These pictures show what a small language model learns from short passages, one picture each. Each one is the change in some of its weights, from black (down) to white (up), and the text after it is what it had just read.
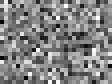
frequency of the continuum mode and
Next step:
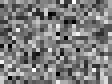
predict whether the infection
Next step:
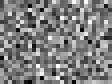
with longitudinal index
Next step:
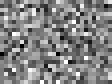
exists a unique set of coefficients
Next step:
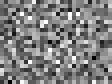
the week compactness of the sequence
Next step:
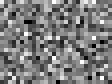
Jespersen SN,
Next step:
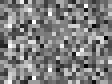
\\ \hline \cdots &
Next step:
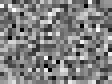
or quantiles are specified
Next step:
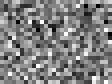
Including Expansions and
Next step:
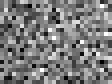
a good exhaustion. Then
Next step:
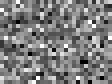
very convincing {\it
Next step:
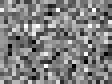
firm insistence that
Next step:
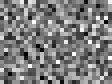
(a longitudinal distance between
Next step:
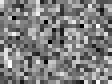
mazelas ou não,
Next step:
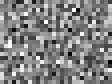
of the tautological ring of
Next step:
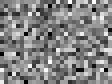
classical Jacobi polynomials.
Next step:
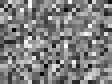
approximate algorithm. Strictly
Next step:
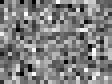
and therefore no significant resistance
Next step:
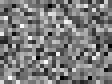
100 Hz was a period-1
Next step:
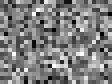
an $n$-tuplet
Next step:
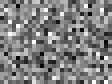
de roubo. É uma
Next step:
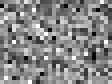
are consistent with the observational
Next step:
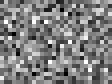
as shown by fourth column,
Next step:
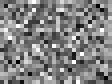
р.), Вісник
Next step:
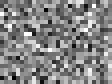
with sharp dopant profile
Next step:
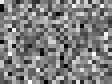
jismoniy jihatdan
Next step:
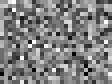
the true $A_k$ and
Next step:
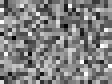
uses values in cells which
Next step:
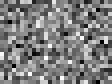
Pure and Applied Sciences,
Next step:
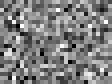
foundation for our investigation on
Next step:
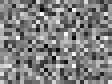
МИЛЛИЙ ВА
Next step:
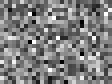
fluctuations due to the
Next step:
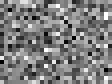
in predicting the density of this
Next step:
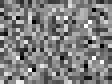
each judge \( A_i
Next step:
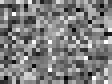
series, and then predict a certain
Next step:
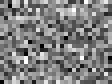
2$$ which is reported in
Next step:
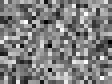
{\it Proceedings,
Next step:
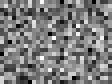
segments on arrival,
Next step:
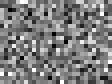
closed walk of even length
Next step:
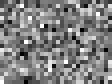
antiplane deformation of a
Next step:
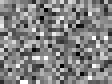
с ограниченными
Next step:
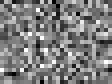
Here we propose a
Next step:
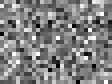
are between 0 and 1 like the
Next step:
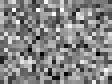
Let $V$ be a symmetric operator
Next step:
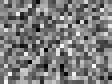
we make an attempt to study
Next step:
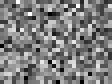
that describe the ion
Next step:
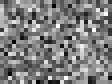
{Gorenstein}, \citenamefont
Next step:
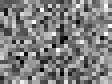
pays tropicaux
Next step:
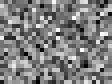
(a) Top and side
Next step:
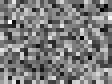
la *Política
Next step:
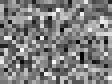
be any positive element of $\Phi$
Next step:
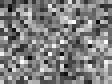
них молодёжь
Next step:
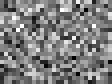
of five nonlinear equations,
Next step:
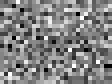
all $(p:q)$ except
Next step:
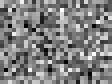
<2$, or uniformly on the
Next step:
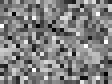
architecture, resulting in
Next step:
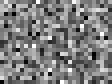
развития АПК и
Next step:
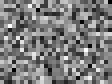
For example, a reflective surface
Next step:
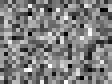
ochishda va uning
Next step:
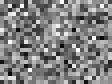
that natural biological structures have the
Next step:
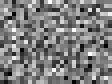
como linguagem.**
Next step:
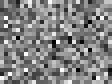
os resumos eram
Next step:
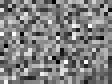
evaluation. First, they should
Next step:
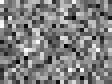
This implies that most current methods tend
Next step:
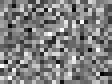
smaller. They focus on
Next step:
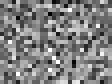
the initial values. However the accuracy of
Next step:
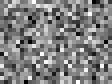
mistura social e equidade,
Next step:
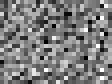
on Sasakian and
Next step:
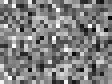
enlarged plots with
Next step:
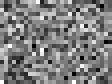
tovarlar kelib
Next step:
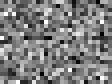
carga viva é importante
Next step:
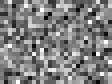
to the laws of classical
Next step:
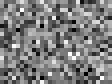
\varphi(N)$. This is
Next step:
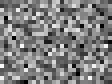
ta'limotida ilm,
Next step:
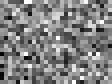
encontrar en la
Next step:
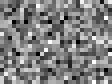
we also show the contours corresponding
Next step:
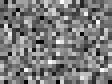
a highly effective strategy to
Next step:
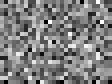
a single uncoupled field with
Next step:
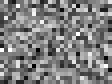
such as continuous and count variables.
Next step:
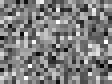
lui- m\^eme,
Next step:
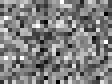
were applied, in addition to
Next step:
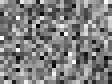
benéficos nos
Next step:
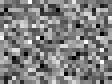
NHIW: escória
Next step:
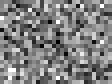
Cartesian graph bundles
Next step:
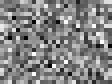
system of shorter chains
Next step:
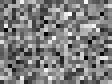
is finite at finite $t.$ We
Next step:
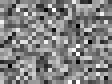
адаптації і
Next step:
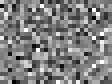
and one obtains the integral discussed in
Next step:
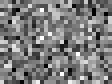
sedang menempuh
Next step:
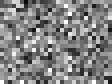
homog\`ene en
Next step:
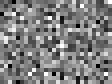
$m_3$ for an
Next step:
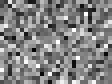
matched with experimental conditions. The
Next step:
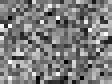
mean and typical value. They
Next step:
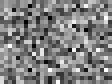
to the flavour
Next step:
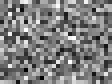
rest of the paper is organized as
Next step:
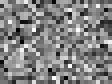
first bound $\munorm(f)$
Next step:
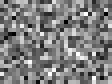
and so we can address
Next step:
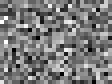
Monte Carlo
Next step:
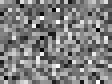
spécial (numéro
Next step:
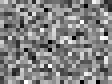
частью компетентности
